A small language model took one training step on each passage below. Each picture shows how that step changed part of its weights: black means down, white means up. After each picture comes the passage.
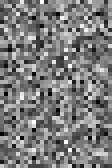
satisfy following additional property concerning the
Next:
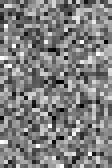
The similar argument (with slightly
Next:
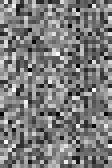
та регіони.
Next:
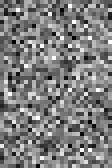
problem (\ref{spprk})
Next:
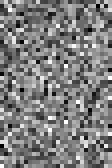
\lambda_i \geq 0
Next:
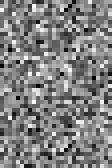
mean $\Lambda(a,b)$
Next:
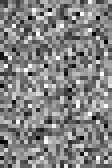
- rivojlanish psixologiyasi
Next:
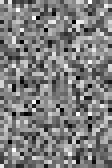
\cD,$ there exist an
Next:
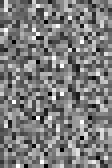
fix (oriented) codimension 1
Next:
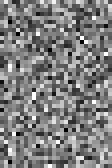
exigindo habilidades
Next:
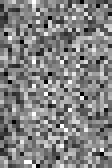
heterogeneity of gene
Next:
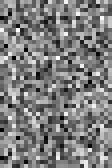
V$ are of type 1 and
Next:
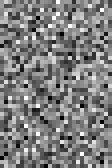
theory considerations of e.g.
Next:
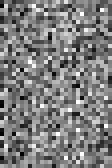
est complexe et peut
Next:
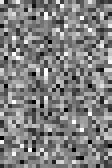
daha sonraki yıllarda
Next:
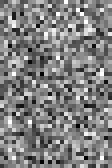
morfológicas y las
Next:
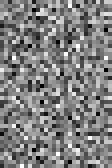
New York-London
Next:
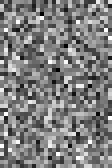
estradiol. *Mol
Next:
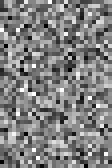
X$ be an injective map, and
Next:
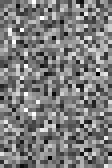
Tronco Velho
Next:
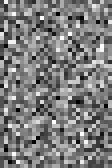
حدس او تا
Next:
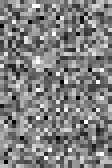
III). The third assertion follows
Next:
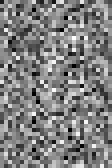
пізнання явищ, і
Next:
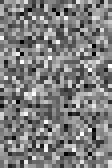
Let us postpone the proof
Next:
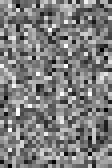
we can repeat this argument for the
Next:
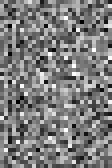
ir efektyviai
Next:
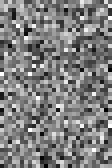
tillarda to‘liq mos
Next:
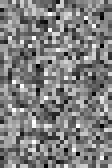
written as ratios of polynomials with
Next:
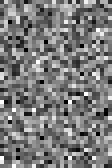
a residência coletiva
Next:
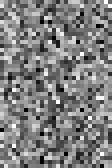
path and as soon as it
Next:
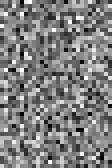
ansiedade, depressão
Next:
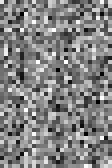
diese Formulierung
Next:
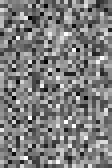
процесів в Україні після
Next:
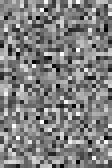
advokat bo‘lish uchun
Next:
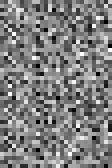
SKILLS BASED
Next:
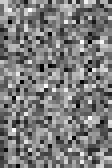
that the entropy of the operator
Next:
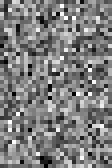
of this article is to give a
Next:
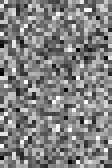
L. P. O gênero
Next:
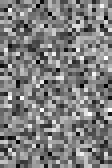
municipal, aliada
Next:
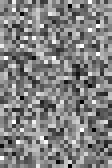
était la nôtre
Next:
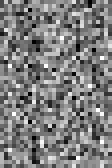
штучного інтелекту
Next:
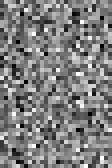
la seguridad pública, la
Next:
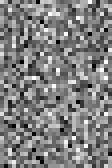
transparence, Sécurité
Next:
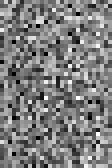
практики (real-world
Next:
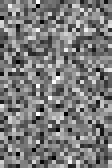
of fine arts and design,
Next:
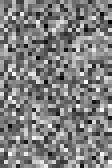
de pregătire, de
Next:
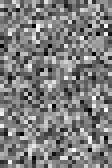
differences of non-increasing
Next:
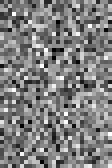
In New Hampshire,
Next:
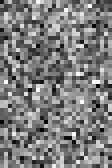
2020). O objetivo deste trabalho foi
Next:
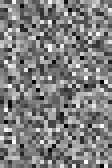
model that satisfies the Concreteness
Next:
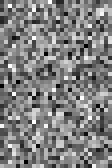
is well-defined and vanishes at
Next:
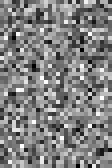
appears on the right hand side:
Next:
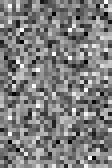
\exp\left\{- \lambda
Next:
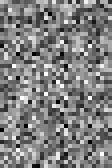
has been one of the two motivating
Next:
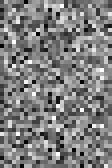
and plays the role of a
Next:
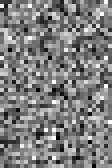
that we have introduced to modify the
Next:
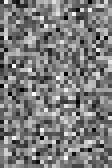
direção da associação linear entre as
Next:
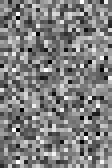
with the Sato--Tate
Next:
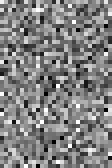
borgan sari ko'proq
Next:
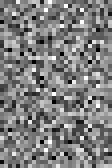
the ideal window size is the
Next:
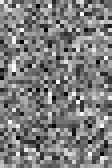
\bc^*$, we denote by
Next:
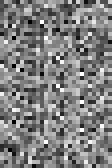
uma educação que esteja
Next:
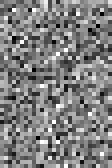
entre as partes do processo de
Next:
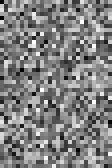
Setzt man die Schale in
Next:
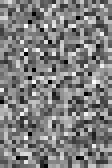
геннинг PEO1,
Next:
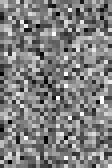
residual of the HJB equation
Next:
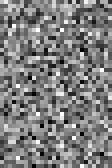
derivative of the dynamics through the quantity
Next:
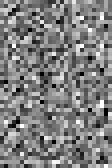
por todas las personas,
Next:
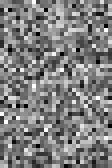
admissible test functions). So we have
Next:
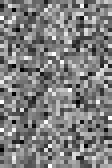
importante destacar que la formación
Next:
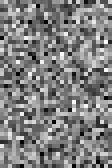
with the Hermitian form
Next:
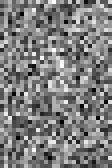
w(\lambda).$$ For example
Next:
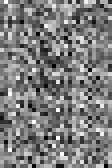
most in line with the idea of
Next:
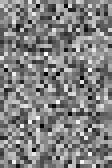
As for the term figuring
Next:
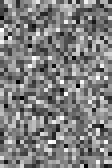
of $N_t$ does not
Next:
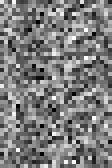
с упором на его
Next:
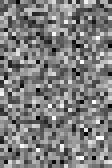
que devem permear as
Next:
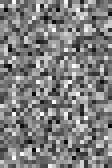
reparten la carga por
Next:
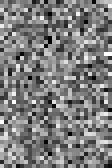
papa dextrosa agar
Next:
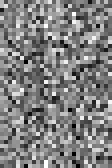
tarbiyaviy muammolarni
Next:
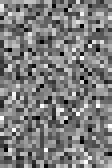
the initial $y$-value of
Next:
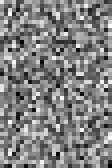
1 Einleitung
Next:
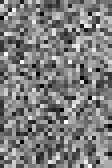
The $k$-th run on the
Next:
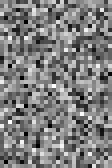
consideration can be odd dimensional in tangent
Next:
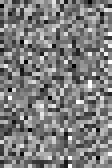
Phúng dụ
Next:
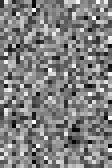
contribuição nas áreas de
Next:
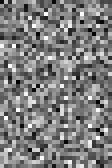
is (weakly) precious
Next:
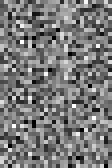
عشر، وهو
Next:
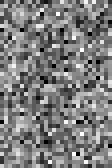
cycles with a bounded death
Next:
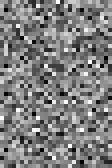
diferencial producida por el
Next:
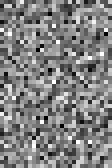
If $H = \emptyset$, there
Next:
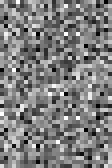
S_N$ such that
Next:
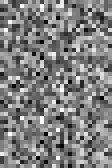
order on all spaces regardless of whether
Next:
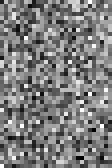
educativo en el que los
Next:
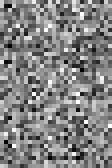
samarali vositasi.
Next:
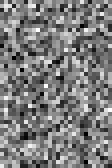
of glucocorticoids such
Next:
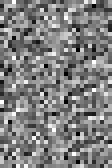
соответствии с
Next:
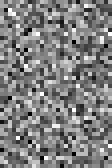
necha yangicha ta’lim
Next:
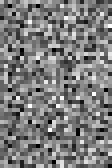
memperbarui pemahaman
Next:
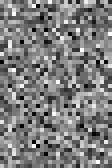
\eqref{mgdiag} and
